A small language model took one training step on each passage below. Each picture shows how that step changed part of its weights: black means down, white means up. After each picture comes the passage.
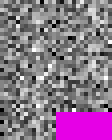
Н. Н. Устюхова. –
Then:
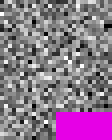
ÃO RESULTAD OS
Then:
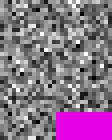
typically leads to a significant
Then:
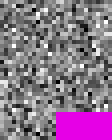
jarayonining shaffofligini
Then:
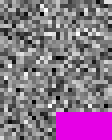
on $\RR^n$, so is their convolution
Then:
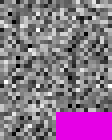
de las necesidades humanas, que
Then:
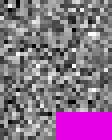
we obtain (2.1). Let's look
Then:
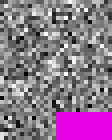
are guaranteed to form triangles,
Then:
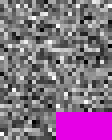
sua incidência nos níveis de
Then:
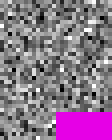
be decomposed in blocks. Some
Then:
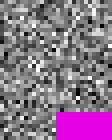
since $\chi(-\infty ) = -\infty
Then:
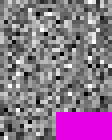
multivectors. A {\em
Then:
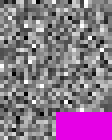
wędek ręcznych, choć
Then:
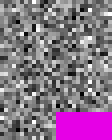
sequence $\langle b^{\alpha}_{i} : i
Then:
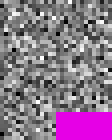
ijobiy rag‘bat bilan
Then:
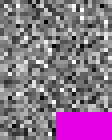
superfície que surjam de forma
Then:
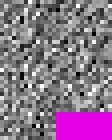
учун, мураббий
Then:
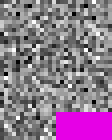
oportunidades y contribuir a
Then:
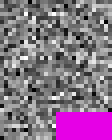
Figure \ref{fig:2}. We now
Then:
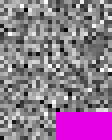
Эркинов А. Алишер
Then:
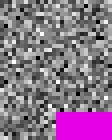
contradicts the fact that $W$ is the
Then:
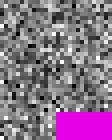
ekin sifatida o‘rganish
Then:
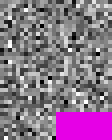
методом, наборами фирмы
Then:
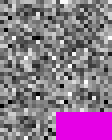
is defined only on the subspace $\calV$,
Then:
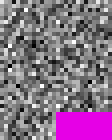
n\,\bPhistar \},\quad
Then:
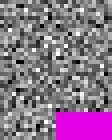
su tarea en conexión con las
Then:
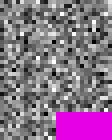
length scale in topology optimization using nodal
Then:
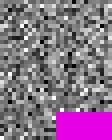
qarama-qarshi qo'yish
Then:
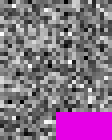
Madinabonu Adiljon
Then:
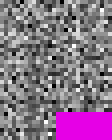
molti l'idea che si
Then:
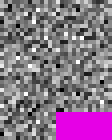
hypothesis \ref{th1a} and
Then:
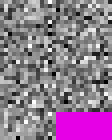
получить желаемое.
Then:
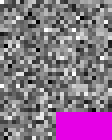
to'lovlari yig'indisi va
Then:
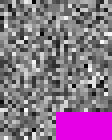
the Health Care System in
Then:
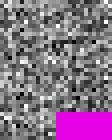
aks etishini o'rganish
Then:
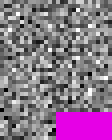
con el volcán Irazú como
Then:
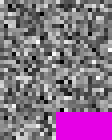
\end{rem} \vspace{3mm}
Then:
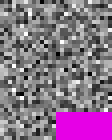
can normalize $p$ to be a monic
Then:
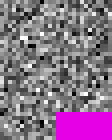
e_\alpha \}$, and if $\D$ is
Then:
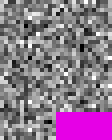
amplitude = 0.5pt,%
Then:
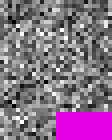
g)$ is isometric to a standard sphere
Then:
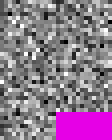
обумовлена різними
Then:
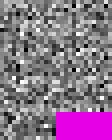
parte da produção moderna,
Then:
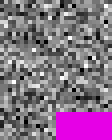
Realisierung des Artikels in
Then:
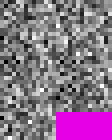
– seine Bewunderung für
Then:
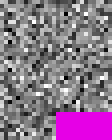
15,3% e, presumiram que
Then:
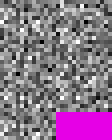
Andrade na sua narrativa
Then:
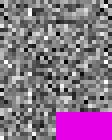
una mejor planificación y
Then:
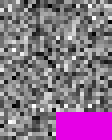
практичного навчання, а й
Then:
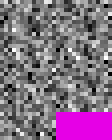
Norboy G'aniyevich
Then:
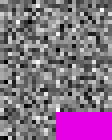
\quad {\bm x}\in \partial
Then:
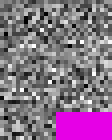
of Theorem \ref{M1}, we have:
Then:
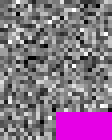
add two slightly nonstandard
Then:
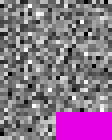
Internet, mobil texnologiyalar
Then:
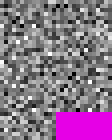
o limbă care este vorbită
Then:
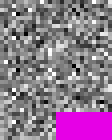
the set of restricted roots. By definition one
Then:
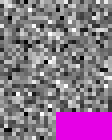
durum toprak yapısını
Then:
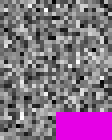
limitan su uso como combustible a
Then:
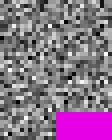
but one can easily test that
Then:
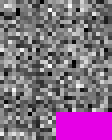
Nabijonova Halima, et
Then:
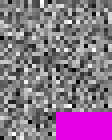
davranışlarında gerileme,
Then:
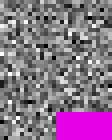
section of $Z\rightarrow\ell$. Of
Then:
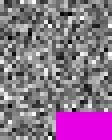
In Section \ref{sec4} we present a
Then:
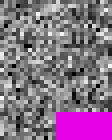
denominator is positive since the entire
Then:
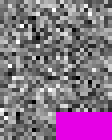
rejalashtirishning asosiy
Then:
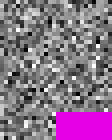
and the main result} Let $a : {\mathbb
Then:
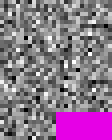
dialýzy s nízkou
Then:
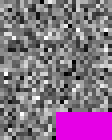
Dantas e Cameron,
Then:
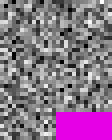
Sitanggang, M. R.
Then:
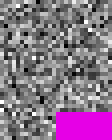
and that $E$ is a finite subset of
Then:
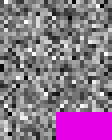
a quien éste guardaba muchas
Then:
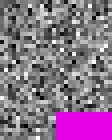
B'). B con acepción literal y
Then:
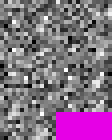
o'zaro muloqot va
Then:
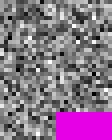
of $\pi$ is contained in the
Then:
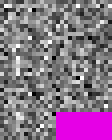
diversifikatsiya qilish
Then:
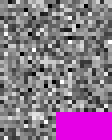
exclusivement spécialisé
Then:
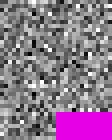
асосий эътиборни
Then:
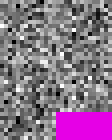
tökéletes ismerete,
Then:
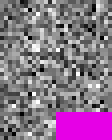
exponent. The process is usually
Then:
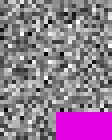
mean dimension more clearly by using ideas of
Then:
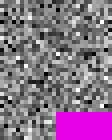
качества юридических
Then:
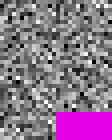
билиши лозимдир.
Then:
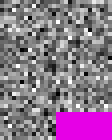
and integer Hausdorff dimension at most
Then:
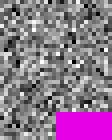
apresentação à turma. - Artes
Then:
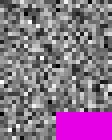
integer. For all $x\geq 1$ large
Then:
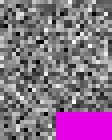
de cobrir todos Queila
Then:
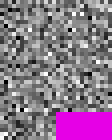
rectangular region. Apart from
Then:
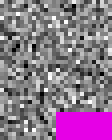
itself. Let us precise that by
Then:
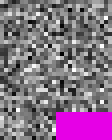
= \frac{i}{2} \partial
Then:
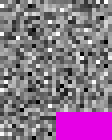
Caputo derivative, Laplace
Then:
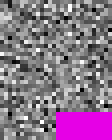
the polynomial $p$. We define a norm on
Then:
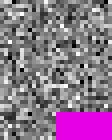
tugas tersebar, arah
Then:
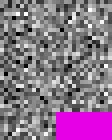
382 References: 1.
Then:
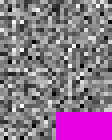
бериб ўтган:
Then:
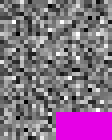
keputusan pembelian
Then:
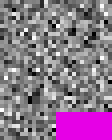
ШІ. Витіснення
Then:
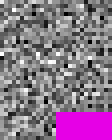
culturas epigráficas da
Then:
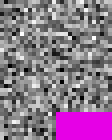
more complicated. In this section we
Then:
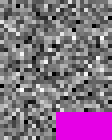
visant à maîtriser le risque
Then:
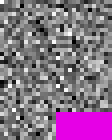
\begin{document} \begin{abstract}
